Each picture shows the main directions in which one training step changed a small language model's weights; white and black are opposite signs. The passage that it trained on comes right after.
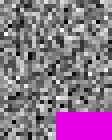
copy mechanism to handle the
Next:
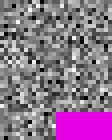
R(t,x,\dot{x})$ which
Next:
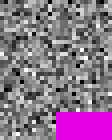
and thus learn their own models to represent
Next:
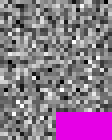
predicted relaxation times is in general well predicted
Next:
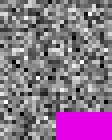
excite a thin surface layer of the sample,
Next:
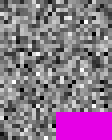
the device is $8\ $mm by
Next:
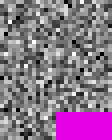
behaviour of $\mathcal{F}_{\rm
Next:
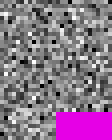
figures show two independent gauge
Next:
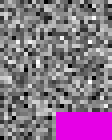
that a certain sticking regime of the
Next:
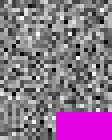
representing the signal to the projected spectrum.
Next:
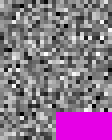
and vanishes above the temperature of the resistance
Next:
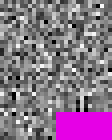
and applied weights are shown in
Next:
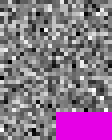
to the amplitudes of the terms
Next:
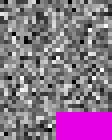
the smallest modern transistors. The temperature
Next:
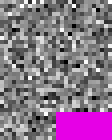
\BibitemOpen \bibfield {author} {\bibinfo
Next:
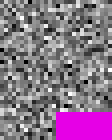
Pixel-Level FSB
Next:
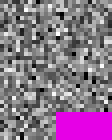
the Planck scale, the Higgs
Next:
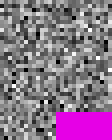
on the true dataset. The parameter priors
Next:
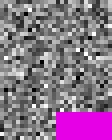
(\ref{F}). These last three quantities
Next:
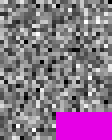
two statistics, since it can be calculated
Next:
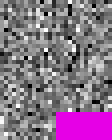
of soft hadrons emitted in the
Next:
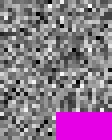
of phone lost signal, thread
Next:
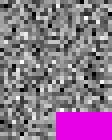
updated opacity tables $\kappa_{\rm
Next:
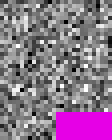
do so via one of the following mechanisms:
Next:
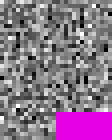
project. For example, some projects did
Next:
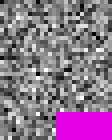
systems. For example, in superconducting
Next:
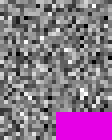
condition means $$ H \ll 0.1\,
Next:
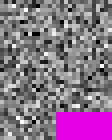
\epsilon}'^* \cdot {\boldsymbol
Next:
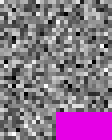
thresholds of H (open
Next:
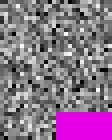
cases the distribution of true orbital parameters is similar
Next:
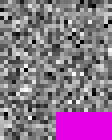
for all frequencies. For $z=0$
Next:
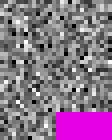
be viewed as a natural generalization of
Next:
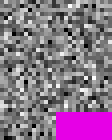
Pereira, {Conditional Random
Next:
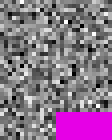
principles through intelligibility and
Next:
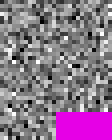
addition, sound wave propagation in strongly
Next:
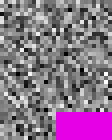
in \fref{allscales}b).
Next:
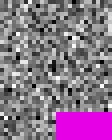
cross the BBB upon oral
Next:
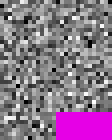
rounds until a desirable
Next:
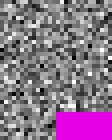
The Hamiltonian is given by
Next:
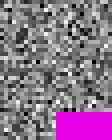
has entered our line of sight, by that
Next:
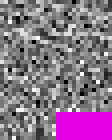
value integral that excludes the singularity in
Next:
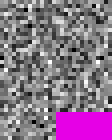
\centering \includegraphics[width=\linewidth]{}
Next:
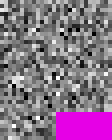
the adopted parameters for the thick-disk
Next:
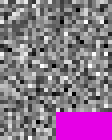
given tolerance. We plot this share
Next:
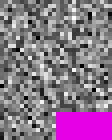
is too low by 0.012~d.
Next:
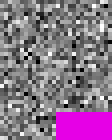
of $k.x\in P \equiv
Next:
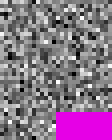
the conservation of Hamiltonian, the
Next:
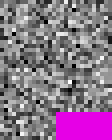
consists of a simple arrangement of
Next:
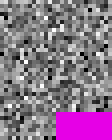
this work, we resort to only one transverse
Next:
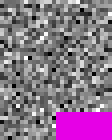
none of the pattern speeds
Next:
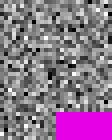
MDR regime, which are no longer
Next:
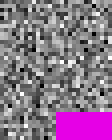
the non-adiabatic evolution of
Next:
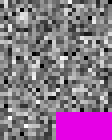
be leveraged to create concise
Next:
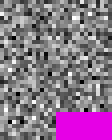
inner ionization ($E_{ii}$) and
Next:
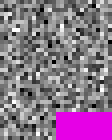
a fair and presumably riskless
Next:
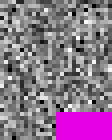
minimum magnetic field will be acquired.
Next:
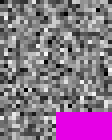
this sounds plausible, the period
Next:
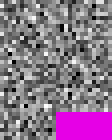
Learning (DRL) to create
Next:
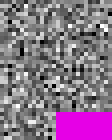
denoted generically $\xi$. Its
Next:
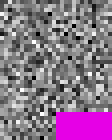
is not equal to the number $n_{{\rm
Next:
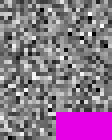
affects the damping behavior, while
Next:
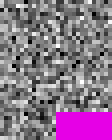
while the second one appears in the right
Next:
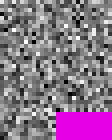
in our case, is four-dimensional after
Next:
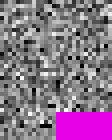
only very close to the disk (see
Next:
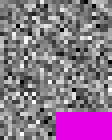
When comparing across humor types, we
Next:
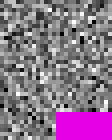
a topologically nontrivial gapless
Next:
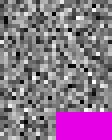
with collider experiments and dark matter
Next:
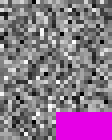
the mass and the radius known for the
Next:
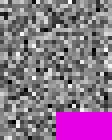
the state of a system—its complete set of
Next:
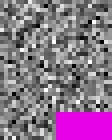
For example, larger polarizability of a molecule
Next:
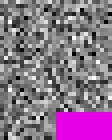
present value of the scale factor, $t_0$
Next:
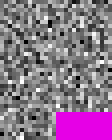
different simulated distortions are added in these
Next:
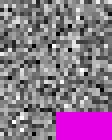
from GRBs with HAWC}
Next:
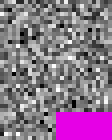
gauge theory. Could the fact that
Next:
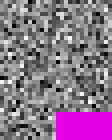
the test set on the Taobao
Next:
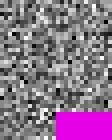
a recent work where phonons are treated
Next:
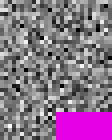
to the situation as $2 \times 2
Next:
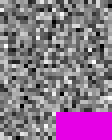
the ancient Egyptians and
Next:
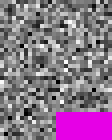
To realise this effort we make use of the
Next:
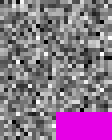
signals} \author{T. L.
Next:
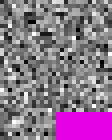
the mathematical principles behind
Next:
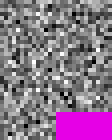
of $H$ above came only from
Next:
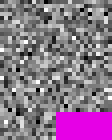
that by definition, we must have $0
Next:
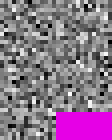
U}(t)$ which acts on initial density matrix
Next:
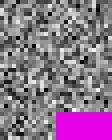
renormalisation of the soft masses,
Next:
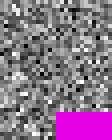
8}$, S.D.\thinspace
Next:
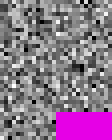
\end{table*} \section{On-line
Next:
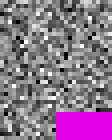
be achieved, it may lead to a new
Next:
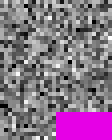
enrich the crystalline quartz
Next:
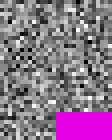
no way to detect this.) Even with
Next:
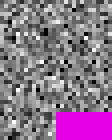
confinement is however possible by using magnetic
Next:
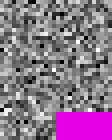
the right-hand side of
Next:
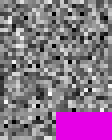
includes a wide variety of associated
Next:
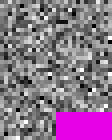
using equivariance-preserving
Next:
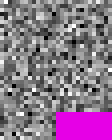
it takes the following form \beqn W_{\rm
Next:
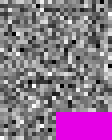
note in passing that the associated
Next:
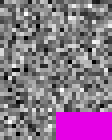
peak value. The augmentation factor is defined
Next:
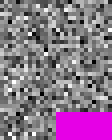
gains of the PABA
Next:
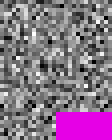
spectrograph, spatial smearing due
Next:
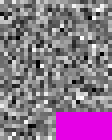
in works published in the year
